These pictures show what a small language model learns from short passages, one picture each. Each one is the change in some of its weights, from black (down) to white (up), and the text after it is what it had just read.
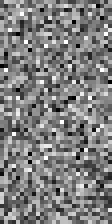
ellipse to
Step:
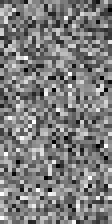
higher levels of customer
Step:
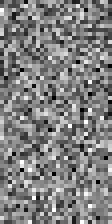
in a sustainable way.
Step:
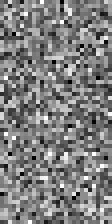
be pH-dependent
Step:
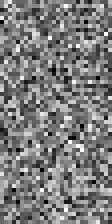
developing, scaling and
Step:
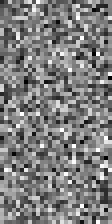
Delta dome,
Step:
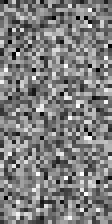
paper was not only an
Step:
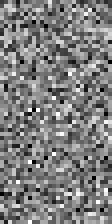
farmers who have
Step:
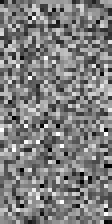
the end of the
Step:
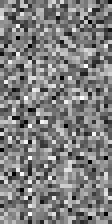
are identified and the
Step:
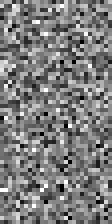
achieved through various initiatives
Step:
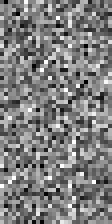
data JSON &
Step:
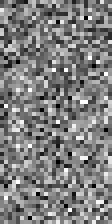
on attitude towards
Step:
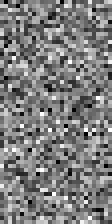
The method was modified
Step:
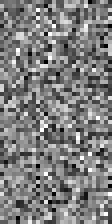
parameters α_0
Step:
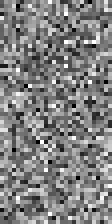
of the knee
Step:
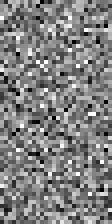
thus thwarting
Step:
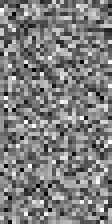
due to their limited
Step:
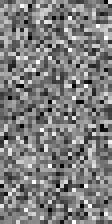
: Observed
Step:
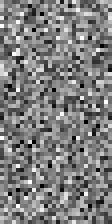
of Cd from the
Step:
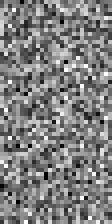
result, the provisions
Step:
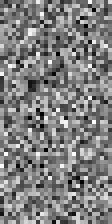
Research Journal of
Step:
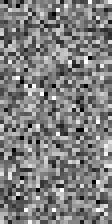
The surface morphology
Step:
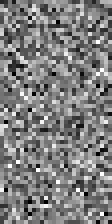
the degree to which a
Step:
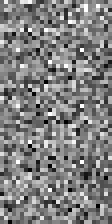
belief in gold
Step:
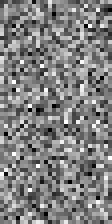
way beyond the
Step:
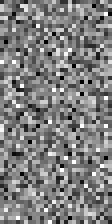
with same duration as
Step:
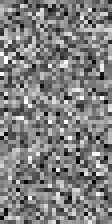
were compared, allowing
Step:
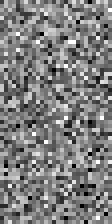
heat pipe,
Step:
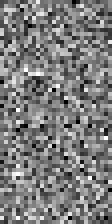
four locally focused
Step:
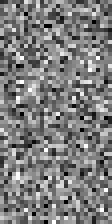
Normalization is the
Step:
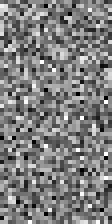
shown to lead to
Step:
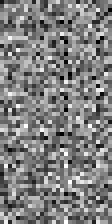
law index of functionally
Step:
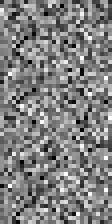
in teaching and learning practices
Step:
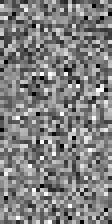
with a list of terms
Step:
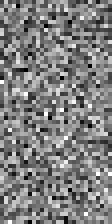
metal salts and organic
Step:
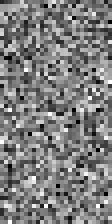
equations governing
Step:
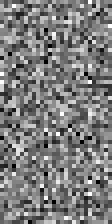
can rely only
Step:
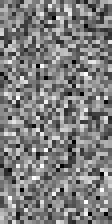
J., King,
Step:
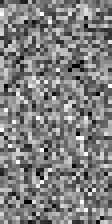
dominancy of
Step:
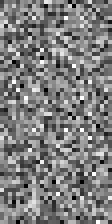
interest is given as
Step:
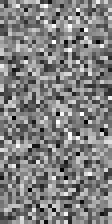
in the shelter
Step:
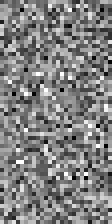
its role in preventing
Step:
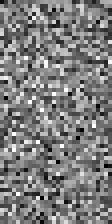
the surrounding
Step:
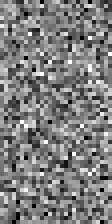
however needed to understand this
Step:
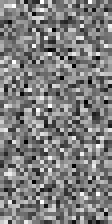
of phenols as
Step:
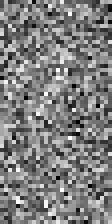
diagnosis of breast
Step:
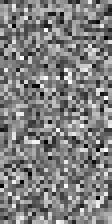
error of the mean calculated
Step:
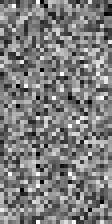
characteristics of cellular
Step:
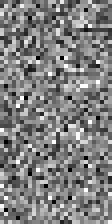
avian species. In
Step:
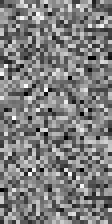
that water solubility
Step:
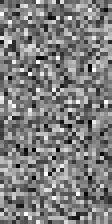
species (ROS),
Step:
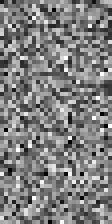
the study, with
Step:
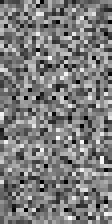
banks in
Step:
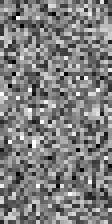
than the previous learning
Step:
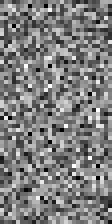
running the organization
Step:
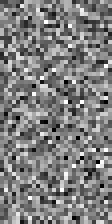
KPIs How the
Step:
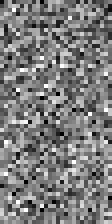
exploitation Results of
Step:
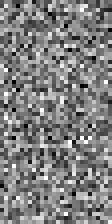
culturally specialized
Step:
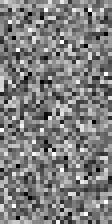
condition. Keywords
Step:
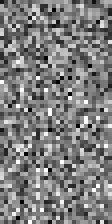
the spectral constraints
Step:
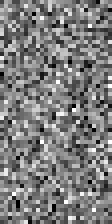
their family, clan
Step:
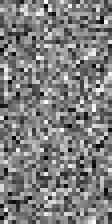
percent of men versus
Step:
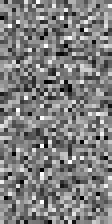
Hopkins University
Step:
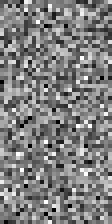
Tirupati -
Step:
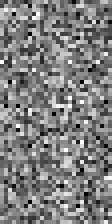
present an attractive
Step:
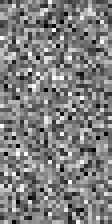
specimens provided superior
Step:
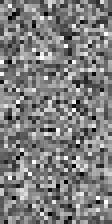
and skills necessary for them
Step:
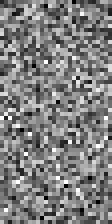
by involving the
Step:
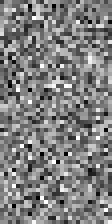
find the optimal economic
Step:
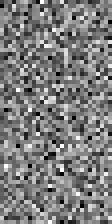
``` Figure
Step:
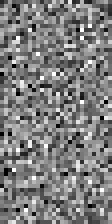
as noted prior, a
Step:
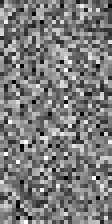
enhancing proactive management
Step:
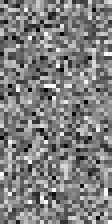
The authors find that the
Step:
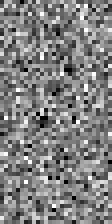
carbides containing
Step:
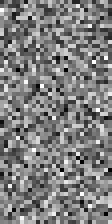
in the same individual.
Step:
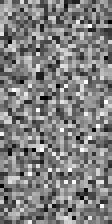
cooperate. In
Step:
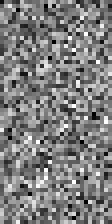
management processes in the next
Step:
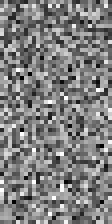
among the systems and
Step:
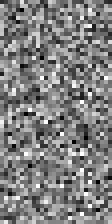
is achieved for an
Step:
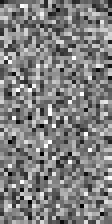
using Cloud
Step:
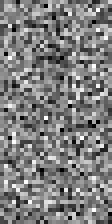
reasons for choosing
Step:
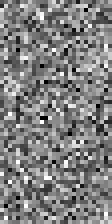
my natures.
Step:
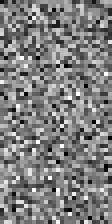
the plot of
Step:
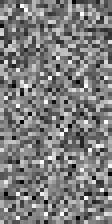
after prolonged
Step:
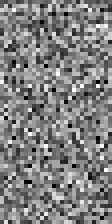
able to reduce the
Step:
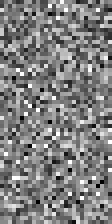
healing, which may
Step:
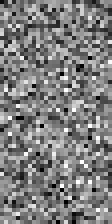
the present systematic literature
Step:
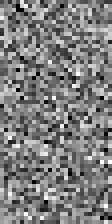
leads sound marital
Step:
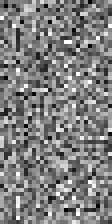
knees by a
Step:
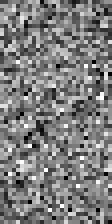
results presented in this paper
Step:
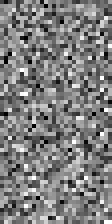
procedure the framework testing
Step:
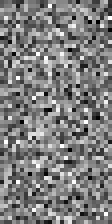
electronically and
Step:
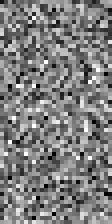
the most widely used
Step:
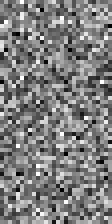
physical structure turns out
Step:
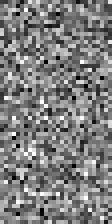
Compiled by
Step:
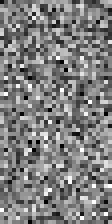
the beta's of
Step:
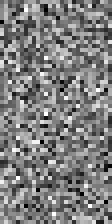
between the extent of
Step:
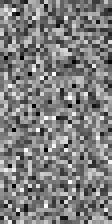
higher the pore volume
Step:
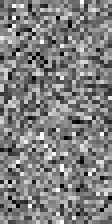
enable reactor
